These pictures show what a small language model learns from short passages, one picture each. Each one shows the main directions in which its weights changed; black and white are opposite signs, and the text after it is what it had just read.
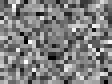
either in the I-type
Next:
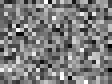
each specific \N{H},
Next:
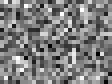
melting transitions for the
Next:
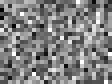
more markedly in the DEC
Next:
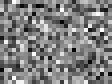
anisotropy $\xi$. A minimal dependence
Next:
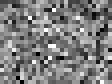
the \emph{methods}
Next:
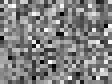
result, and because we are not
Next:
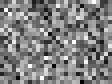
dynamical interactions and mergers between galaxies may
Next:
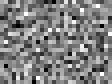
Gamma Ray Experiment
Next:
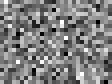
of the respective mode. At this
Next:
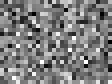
and curvature should also be specified
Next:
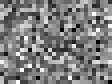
over a much wider region
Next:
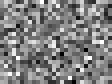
to a relatively modest range of
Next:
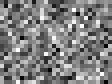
in the nuclear medium can contribute to
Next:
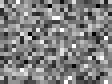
analysis are presented in the Appendix section
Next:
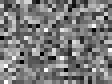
series of ten plant species
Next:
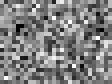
the stiffness $C$.
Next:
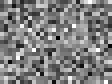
angle, and the dielectric properties
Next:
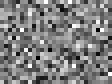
grant (JAEPre
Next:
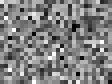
X-ray diffraction patterns of
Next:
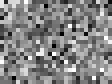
spectra is widely considered to be the
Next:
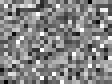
database; 2) develop
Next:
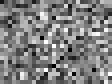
the distance $\eta$ covers
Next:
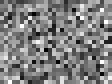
along the real axis in the
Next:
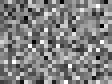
and Nick Evans}
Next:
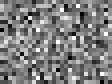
with $k_B$ being
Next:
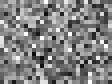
pulses reaches $200 \div
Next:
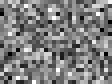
this representation, it is clear that
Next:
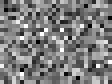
share of first authorship, even
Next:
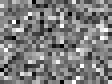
limiting magnitude) as a function of
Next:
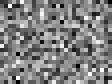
in higher-dimensional Hilbert spaces
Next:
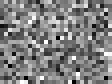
processes: radical pair (and
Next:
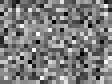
One of the results of our analysis
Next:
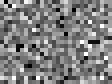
was made in an attempt to extract
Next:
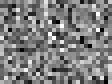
one or zero directions, and which
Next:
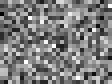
by the direct beam) nb
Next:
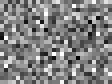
multi-messenger analyses
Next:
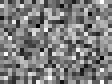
(C) Pressure evolution
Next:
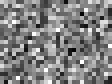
the higgs mass. In terms
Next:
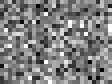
and Fermi statistics: The statistical gauge
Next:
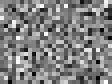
accounts solely for the
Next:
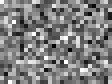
the sample has been sputtered
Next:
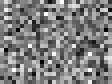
of the MS of CL105
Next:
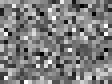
this paper, we consider the double
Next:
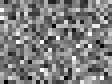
highlighting their potential for use in
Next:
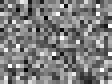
Rev. B}\ }\textbf
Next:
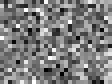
a paradigm of stationary quantum
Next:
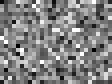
the $n^{th}$ antenna
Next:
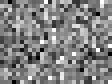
accumulation of charge (Coulomb
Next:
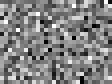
[3], including multiplication,
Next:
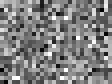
scenario, the radial motion of the
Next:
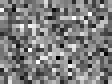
replaced with the following expression:
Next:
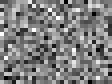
categories of smart city data
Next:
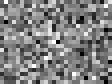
scalar results are summarized as follows:
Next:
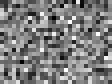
four times) the size of the
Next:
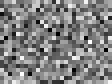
gain significant expressiveness if given
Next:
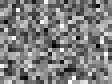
present at the surface, and a
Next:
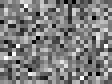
state with $\Lambda_{phys}
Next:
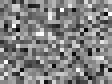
intend to avoid high computational
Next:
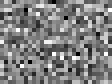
of massively parallel, distributed memory
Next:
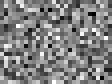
winter season in the
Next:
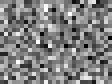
here suggest that this facility might
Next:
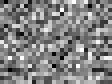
distributions of the $\Uf$,
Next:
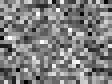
corresponds to the middle of the
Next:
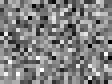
radio measurements, this could increase the
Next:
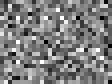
above the central bar between the
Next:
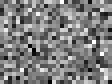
of the BNC connector
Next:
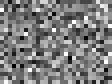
properties of original graphs. We explore
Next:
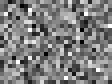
values vs Cooling potential indicator
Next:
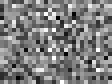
to design components of one-bit
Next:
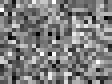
zero modes corresponding to bosonic fluctuations.
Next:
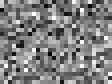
order to obtain a purely geometric
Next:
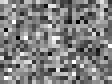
that, the accuracy of the results
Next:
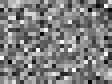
function, so we set the asymptotic
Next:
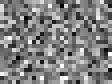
in dark blue. The open circles
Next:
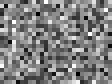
the \nsb~are
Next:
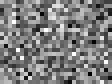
this purpose to start with the inverse
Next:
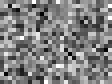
the first moment of polarised gluon
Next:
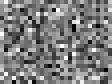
of the 19th International
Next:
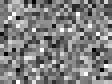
\par \smallskip 2)
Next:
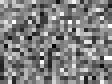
the gluons. The functional integral
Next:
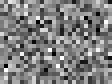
weak, intermediate and strong regimes of
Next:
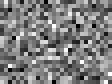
emerges from the envelope.
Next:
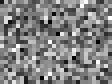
artificial neural networks each neuron
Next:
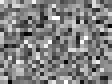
the interplay between initial geometry and
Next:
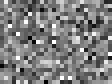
of Lifshitz fixed points
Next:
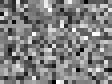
layers in the PSCs.
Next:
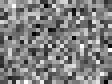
changes in the parameter values.
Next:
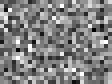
Capabilities for enabling
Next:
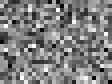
symmetry). It readily follows from
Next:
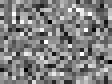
lattice, there is a notion
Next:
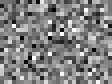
points, $(n,d)
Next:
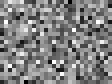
\BF{\lambda}$ can
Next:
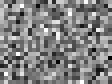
preservation of probability is just
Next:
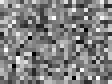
the scattering and decay rates for
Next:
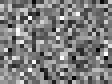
with the assumption for the definition of
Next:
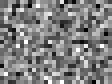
centered Cayley tree:
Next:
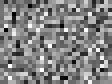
gains across speech and
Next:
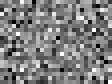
requires more than improving accuracy,
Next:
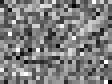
is found, further sweeps can
